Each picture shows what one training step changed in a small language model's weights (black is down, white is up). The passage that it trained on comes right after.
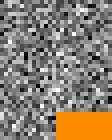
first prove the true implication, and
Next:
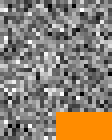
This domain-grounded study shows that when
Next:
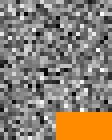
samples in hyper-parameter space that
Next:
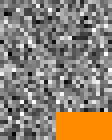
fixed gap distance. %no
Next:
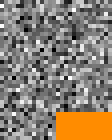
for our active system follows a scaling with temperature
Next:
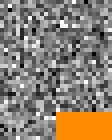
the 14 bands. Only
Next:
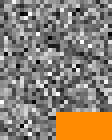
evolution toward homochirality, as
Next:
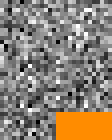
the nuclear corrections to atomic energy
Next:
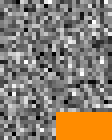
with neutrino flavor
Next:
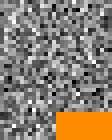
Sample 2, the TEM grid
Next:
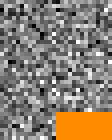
same steps described in detail in section
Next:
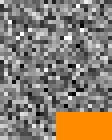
Gossiping, multicast, or
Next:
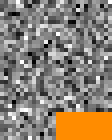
of a representative sample of nearby
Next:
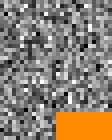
The binary separation shrinks
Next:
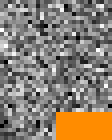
regimes, as shown in Fig.
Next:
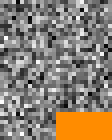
in the energy gap of spherical
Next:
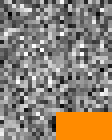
long-term observations unraveled the very
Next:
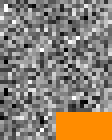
examining transport and structure, we are
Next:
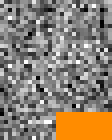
conformal factor diverges at the origin;
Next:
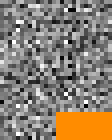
Town, Cape Town,
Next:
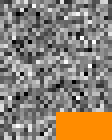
{Gopalakrishnan}}, \
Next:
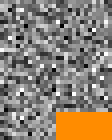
) and ( G, B ) be two
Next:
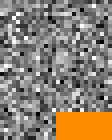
and therefore the U(1)${}_R$
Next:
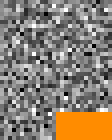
(starting with Nester) as the
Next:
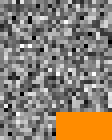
a calculated gap of 5.64
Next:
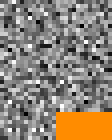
previous version of electronics, and used in the
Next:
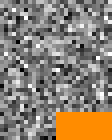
other than DRW covariance matrix of
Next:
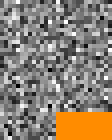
to be generally ionized, it should have
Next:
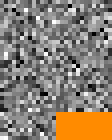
the devices scale of IIoT
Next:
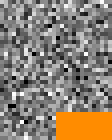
logarithmic accuracy, the
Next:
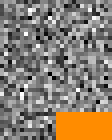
rates are from Kalogera et
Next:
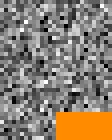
candidate photon; it should be
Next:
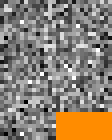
theories will be described as a quiver
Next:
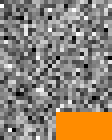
mas with the literature values. This level
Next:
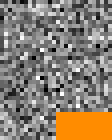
particular crater. That is to
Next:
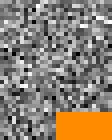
of quantum correlations from the separable form of a
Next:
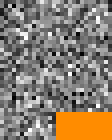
on microscopic scales by
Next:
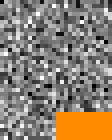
with at least third power of
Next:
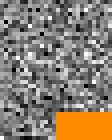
the low HF abundance observed in
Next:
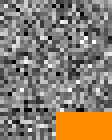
of lobes, leading to a transverse
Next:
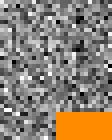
{Laurila}},\ }\bibfield
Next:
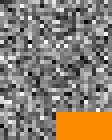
any presently realisable, finite machine
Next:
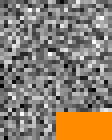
of probability. The pull distributions are defined
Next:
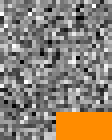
the suppressed process with $\gamma >
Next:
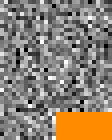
$H_C$ represents the 2D
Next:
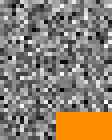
been able to answer in this
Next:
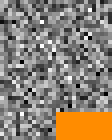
potentially worsen the performance problem that it
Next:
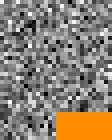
Antenna} become operational. We
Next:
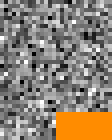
superpotential terms for several of the
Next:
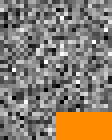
on the brane. Therefore, for
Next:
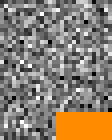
temperature profile along the flow path,
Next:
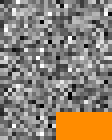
by forming bound states with protons and
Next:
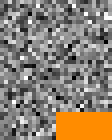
provide a command line tool that
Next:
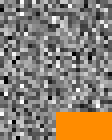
$M_s$ is big and should not
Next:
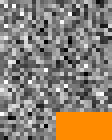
magnetic field to near a Feshbach
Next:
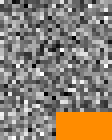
in which $d$ was varied from
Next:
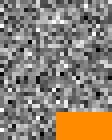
The application of the same criteria for
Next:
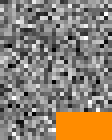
For an overview, we defer the
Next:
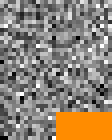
now we can say that the quantum channels between
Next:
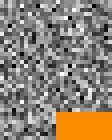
function $ S$ is decreasing for any
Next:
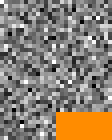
strings stretching between the
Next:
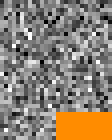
is very different with the light shock wave
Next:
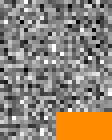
the particle is disturbed in such a
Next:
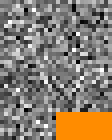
($<$30 nm) constrictions
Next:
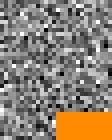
the ether-drift observations reported
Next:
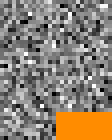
quality relies more on the global
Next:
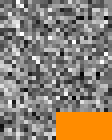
2}$. Indeed, for low energy offset
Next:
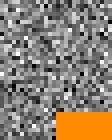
Although screening has been
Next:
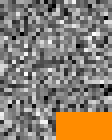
bands inherit the contrasting
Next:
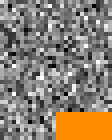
consists of an isotropic part,
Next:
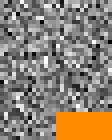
confirm that that result applies to the
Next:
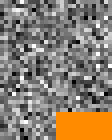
LCLP decoding algorithm are
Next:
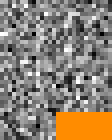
MIDIR. To train both
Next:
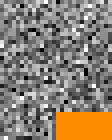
thermalization and integrate the rates over the
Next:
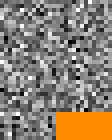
sample using a VNA-based
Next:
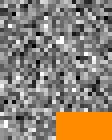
graphene-hBN interface). The
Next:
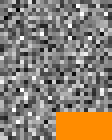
functions (2) were not normalized. However,
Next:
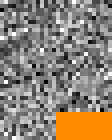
to match the typical impedance of
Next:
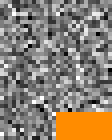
triplet states. This dynamic DM
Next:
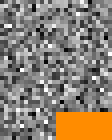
for direct peak fitting. In parallel, many
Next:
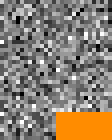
applied bias voltage for a
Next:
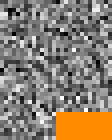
interpretable as a dilaton and
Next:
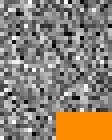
are followed by a non-linear
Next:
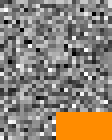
essentially means a completely new
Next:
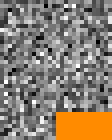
respectively (see Section 3.3.2 for
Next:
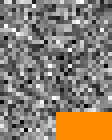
want to summarize the body
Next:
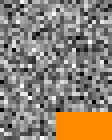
correctly adjusted for both directions
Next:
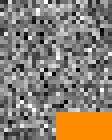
a method to process the signal in order to obtain a
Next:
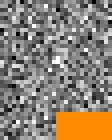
mean, width and area of the signal
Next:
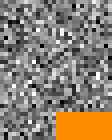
under normal and pathological conditions. The model
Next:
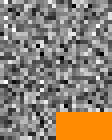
converter in the open ocean.
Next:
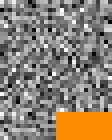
graph. In this example, a component
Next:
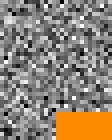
$\simeq 345$ MeV and
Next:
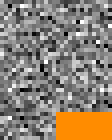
the neutral decays is obtained by
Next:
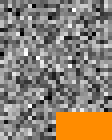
at time $t=0$ one could
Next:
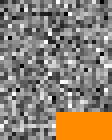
are recorded in the dark and under
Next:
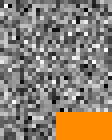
intersection between the function $f$, Eq.
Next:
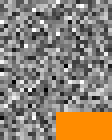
is $\sim$1000, two orders of
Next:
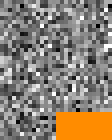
in particular Jae Sik Lee,
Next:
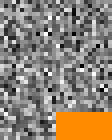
It has been shown that regular fractal is
